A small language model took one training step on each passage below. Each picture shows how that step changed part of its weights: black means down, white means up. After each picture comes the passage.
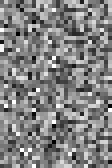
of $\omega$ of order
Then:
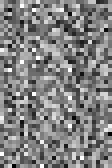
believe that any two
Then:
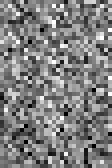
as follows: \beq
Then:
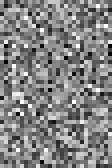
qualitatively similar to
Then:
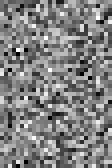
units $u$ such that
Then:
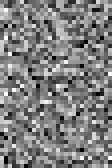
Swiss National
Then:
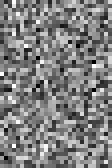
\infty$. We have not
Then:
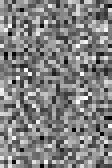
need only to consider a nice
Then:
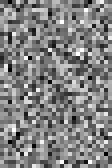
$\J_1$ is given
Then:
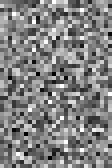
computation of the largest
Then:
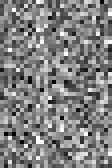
p\over p} =
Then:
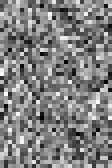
One option Bloch
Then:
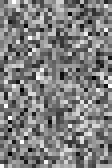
that \begin{enumerate}
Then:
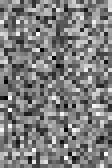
denote the subspace of all
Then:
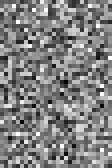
all $\ell \geq 1$,
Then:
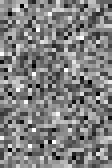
a key drawback
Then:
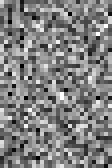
for details.
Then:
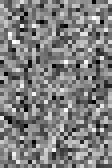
of the mKdV equation
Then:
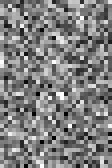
find \begin{eqnarray}
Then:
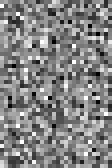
clear that this move is
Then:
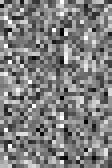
In our earlier
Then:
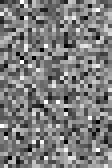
(SOS) polynomial,
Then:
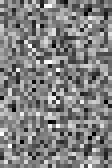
conclude that the relation
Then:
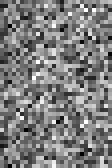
\end{equation} Hence,
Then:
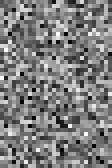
respect to $\tau$, with an
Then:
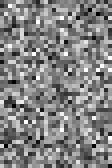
i \leq n$, we show
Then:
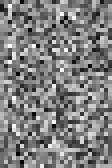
of the constrained
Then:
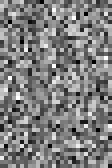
because of left continuity,
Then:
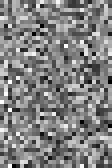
Nice parabolic
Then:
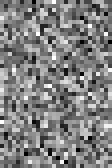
sake of completeness,
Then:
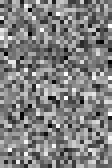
anisotropic property of
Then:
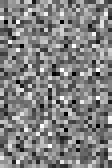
\langle a^*, a
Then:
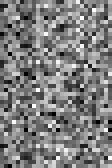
%\end{equation} By
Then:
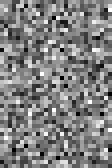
indiqué les
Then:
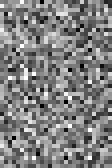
subobjects $a
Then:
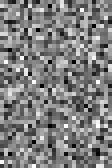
\breg$ and hence
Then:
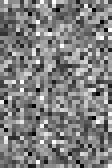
0, \end{aligned}
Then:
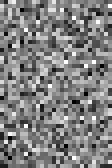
for every $B>0$.
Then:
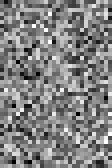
m$, then the last
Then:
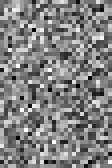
\section{} In this
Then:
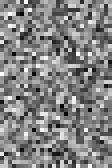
there is a fault at
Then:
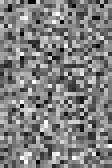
quantum symmetry.
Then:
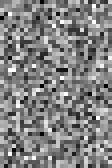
equation (25), we get
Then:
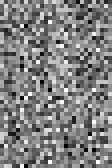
$$ Suppose that $A$,
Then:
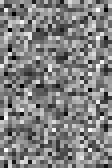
Maslov V.
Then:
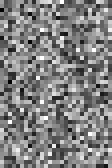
\] are valid.
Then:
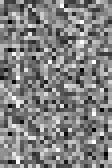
range and in the closure
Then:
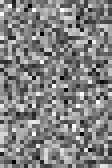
description of complex filiform
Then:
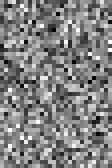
the fluctuations
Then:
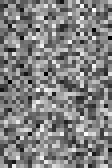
\end{equation} and hence
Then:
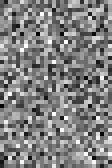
G \hookrightarrow (A
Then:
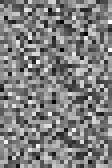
$\Delta<0$ implies that
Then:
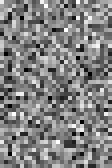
strongly nonlinear
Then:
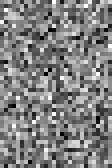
property of the mortar method
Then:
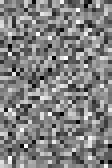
a holomorphic map such that
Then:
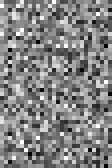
effect of model
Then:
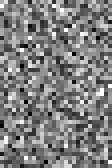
by: \begin{eqnarray*}
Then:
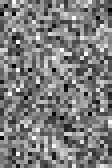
property that $G/H$
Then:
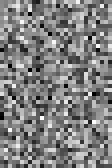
It yields new mappings
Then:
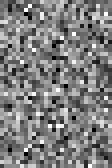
can be partitioned
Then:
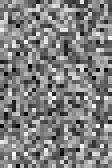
given that the computational
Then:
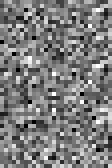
conjecture, Wolf
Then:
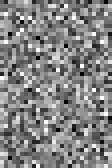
expect that after a
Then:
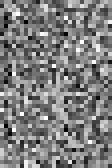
copositive exceptional
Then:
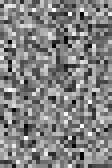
sampling times
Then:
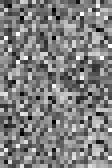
grant MTM
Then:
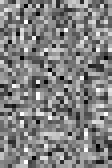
where it is formulated as
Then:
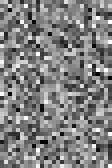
straightforward, it
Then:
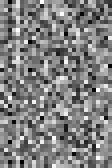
equation are satisfied in many
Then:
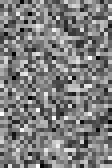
singularity on the right hand
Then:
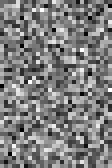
sparse regression methods
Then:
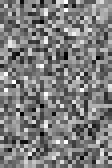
probability measures with given
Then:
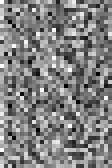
slight generalization of
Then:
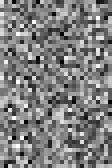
Fredholm if and
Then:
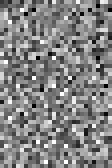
the structure of a germ
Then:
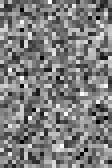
trivial. Hence, by Lemma
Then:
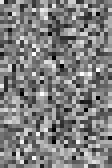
= s$ for some integer
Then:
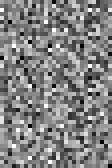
quadratic convex
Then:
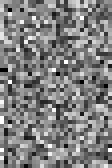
need to find a linear subspace
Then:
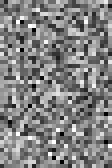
and a partition of
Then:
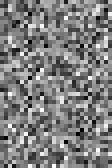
\begin{proof} Let
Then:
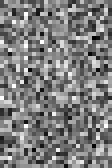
manifold $M$. Each
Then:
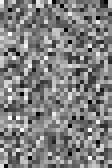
{\it trivial} (a
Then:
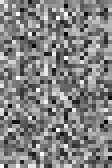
at infinity on a
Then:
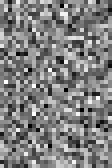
blocks are either
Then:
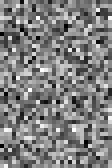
a predictable closed
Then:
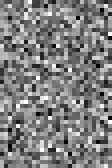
a quasigroup that satisfies
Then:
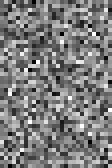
by $W(\cdot)$ the
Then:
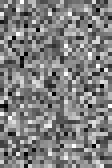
the separatrix.
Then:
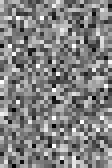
identical to the average
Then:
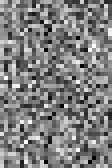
and $\Psi$ generate a
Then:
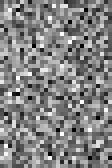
a compressing disk for
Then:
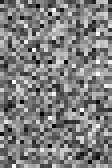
may, without loss of
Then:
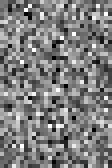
can be partitioned into
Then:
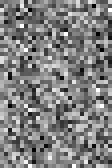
with the above property.\par
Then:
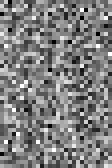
current wisdom
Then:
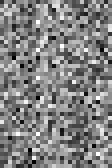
\sum_{k \geq
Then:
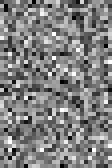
hand, we shall now
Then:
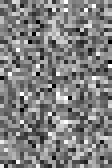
set}) associated to $L$
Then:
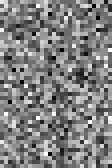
$\tilde{r}$ in
